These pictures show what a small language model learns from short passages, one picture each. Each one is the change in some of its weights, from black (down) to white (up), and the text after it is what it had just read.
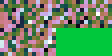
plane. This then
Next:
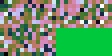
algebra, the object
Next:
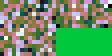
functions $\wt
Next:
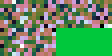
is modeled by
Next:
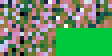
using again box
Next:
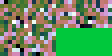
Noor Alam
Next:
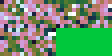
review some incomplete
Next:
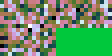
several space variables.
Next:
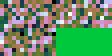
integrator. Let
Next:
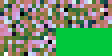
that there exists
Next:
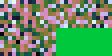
of chordal bar
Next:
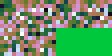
where $\rho$
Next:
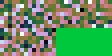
have a continuous action
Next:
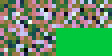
Then the restriction
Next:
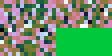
matrix $A$
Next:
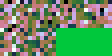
\setminus U)
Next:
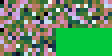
approaches the origin at
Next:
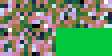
Hecke algebra
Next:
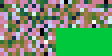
a hyperplane of equation
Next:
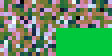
trials and probability
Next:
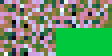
exists some universal
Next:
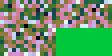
be the following harmonic
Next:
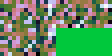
section we prove two
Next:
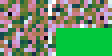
we present a simple
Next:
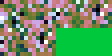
about triangle inequality in
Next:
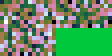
employ fuzzy
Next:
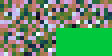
the change of variables
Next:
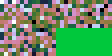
1 \mid
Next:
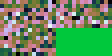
We now proceed to
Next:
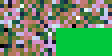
in the case where
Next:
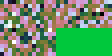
solutions of the fast
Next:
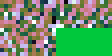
cohomology of Witt
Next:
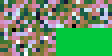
the two cases where
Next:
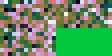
establishing this has
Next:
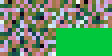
for these generalized
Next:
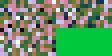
level branching equilibrium
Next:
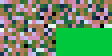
is equivalent to
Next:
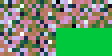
in the hyperbolic
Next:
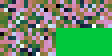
$$ By Claim
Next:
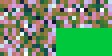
problems in solid
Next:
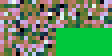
so on.}, the
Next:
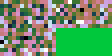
follows from the lemmas
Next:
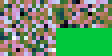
that a vertex can
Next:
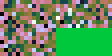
is therefore clear interest
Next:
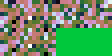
distance possible for a
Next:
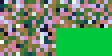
all $i
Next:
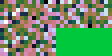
most by a multiple
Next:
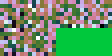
requires that each
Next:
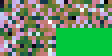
not any use of
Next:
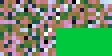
will list the results
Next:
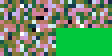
Note that by
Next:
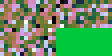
Yang's proof
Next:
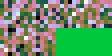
the one hand,
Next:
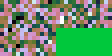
labeling of the
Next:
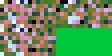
\in S$
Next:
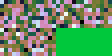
In addition, if
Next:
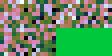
nonpositive holomorphic
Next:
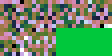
is denoted by
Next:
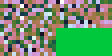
between a constant map
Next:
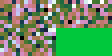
concrete situation we
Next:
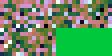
name is that if
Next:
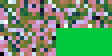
spectra of periodic
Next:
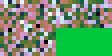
edge weight of the
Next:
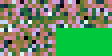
with $M$
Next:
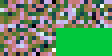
the populations
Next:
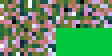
before. Similarly than
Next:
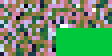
method of solving partition
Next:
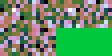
Even an
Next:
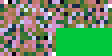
is Theorem A of
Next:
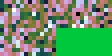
an elliptic operator by
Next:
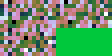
well when the
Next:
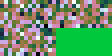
of any symmetric
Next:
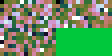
side which proves
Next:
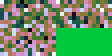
Natural Science
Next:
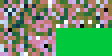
key}. If the
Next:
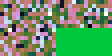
that $W$
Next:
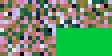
the compact submanifolds
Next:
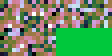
$\phi$ solves
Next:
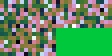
every primitive permutation group
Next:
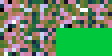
\qquad i
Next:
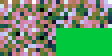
system operator very
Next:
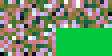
section $\phi:
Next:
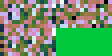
linear system of
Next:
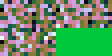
\leq k
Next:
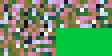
set of multivariate
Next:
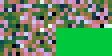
is partially supported by
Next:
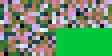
that are built
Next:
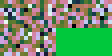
effect of demand
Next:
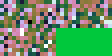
it obeys
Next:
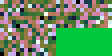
for operational
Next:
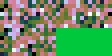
$\phi$ denote
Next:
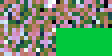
proof of equivariant
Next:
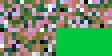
statement about a set
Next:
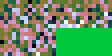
The following application of
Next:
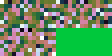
for LS
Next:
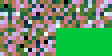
denote the corresponding
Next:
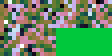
$u$ takes
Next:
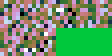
that the expectation involving
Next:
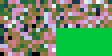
Let us suppose that
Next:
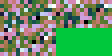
For airport
